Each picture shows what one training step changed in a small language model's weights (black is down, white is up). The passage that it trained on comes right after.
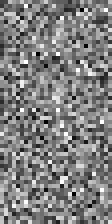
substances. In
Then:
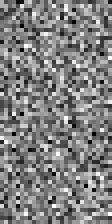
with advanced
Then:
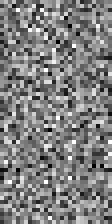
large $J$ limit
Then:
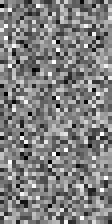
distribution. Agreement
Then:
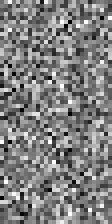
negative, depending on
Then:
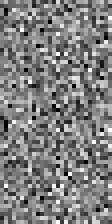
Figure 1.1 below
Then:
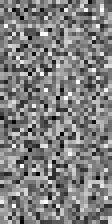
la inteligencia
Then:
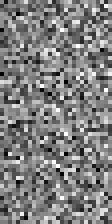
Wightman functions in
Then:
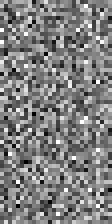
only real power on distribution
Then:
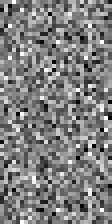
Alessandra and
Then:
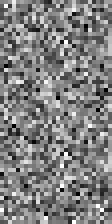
value professional growth
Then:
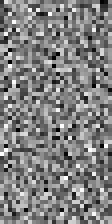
4.0 processes.
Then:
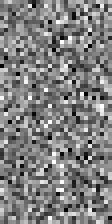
as in Table I.
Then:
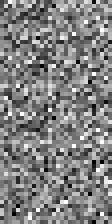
based on respondents'
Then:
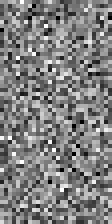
the course of
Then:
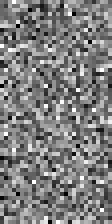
a machine learning
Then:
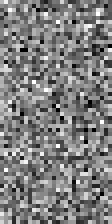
In addition, other significant
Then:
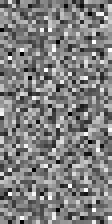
heating, so at
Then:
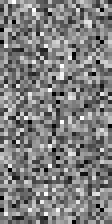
of Italy and
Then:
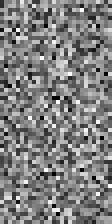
with constant dosage of
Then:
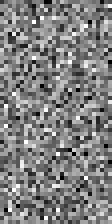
muy importantes en
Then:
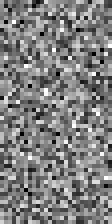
Dirac neutrino
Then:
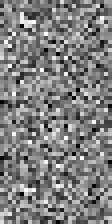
mellitus -
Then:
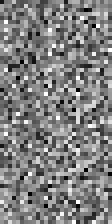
a shadow
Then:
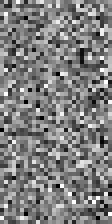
shown a communicating
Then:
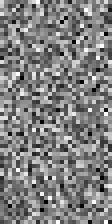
su questioni
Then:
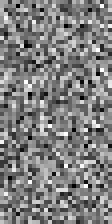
Observando as
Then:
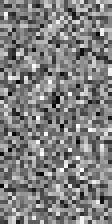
shown in panels
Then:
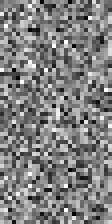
min value zero,
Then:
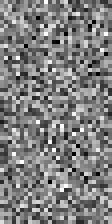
the body of
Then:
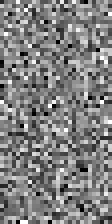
U bu narsani
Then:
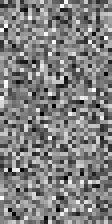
holds the
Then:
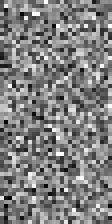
gap separations used were
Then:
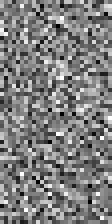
of the Asking
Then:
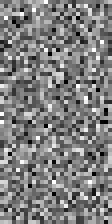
gauge located
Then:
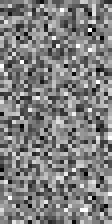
is its isotropy
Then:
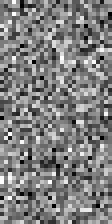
than their classical
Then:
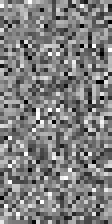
se recupera
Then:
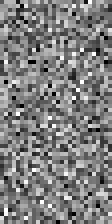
the auditor's
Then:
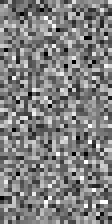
i które
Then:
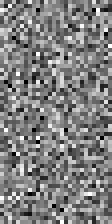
statistically significant difference between
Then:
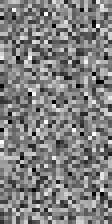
threshold so that
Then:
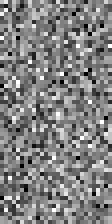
be using complex analytic
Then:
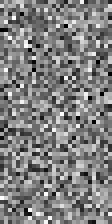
thus leaky
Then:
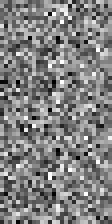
set of experiments were
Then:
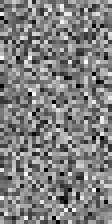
threshold by
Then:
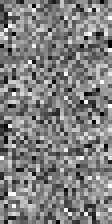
2,7 разів
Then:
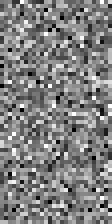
among men; he is
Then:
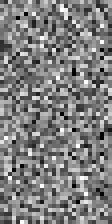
oxide. The
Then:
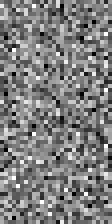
Grasberg \&
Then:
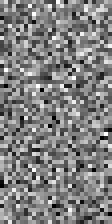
using emerging
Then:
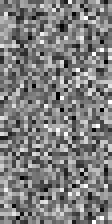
Fanon was
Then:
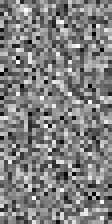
Knowledge Hub
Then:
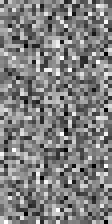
energiya beruvchi
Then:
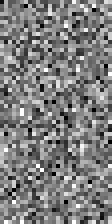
security projects
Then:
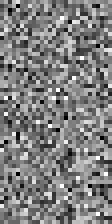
and optical that are well
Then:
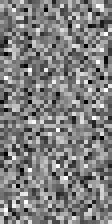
pair resonances.
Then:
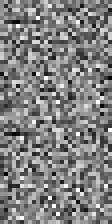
near the upper limit
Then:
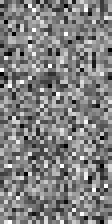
personal protective
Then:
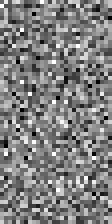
rare. However two
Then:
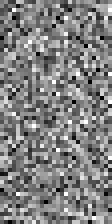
multiple abnormalities
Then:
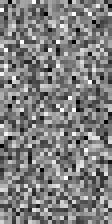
& {\sevenrm
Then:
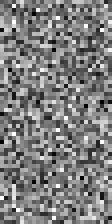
što je
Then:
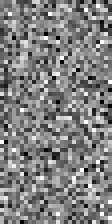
busca foi
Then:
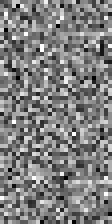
dust samples
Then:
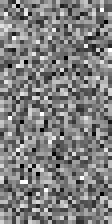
section, subject to
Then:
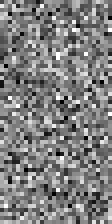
combinations with
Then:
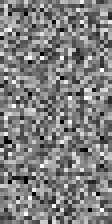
allocating available resources
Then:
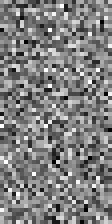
in SED models.}
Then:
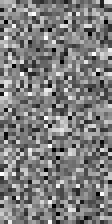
of Various
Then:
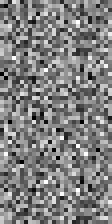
due to the negative
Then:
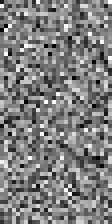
une crue
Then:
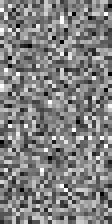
systematically collected
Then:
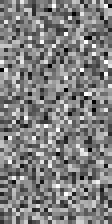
nigra va
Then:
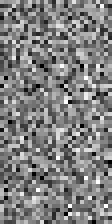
that when identified and
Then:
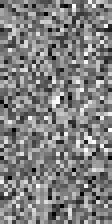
depicted in Figure
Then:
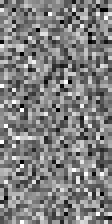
or aggregated
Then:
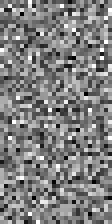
per-hour could
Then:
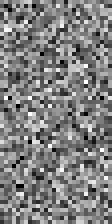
available to generate electron
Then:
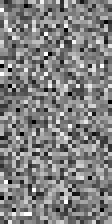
forma de vertiste
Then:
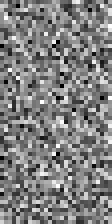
Nb island.
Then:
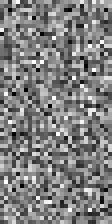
Proposal and a
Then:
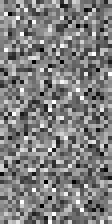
alleviate the
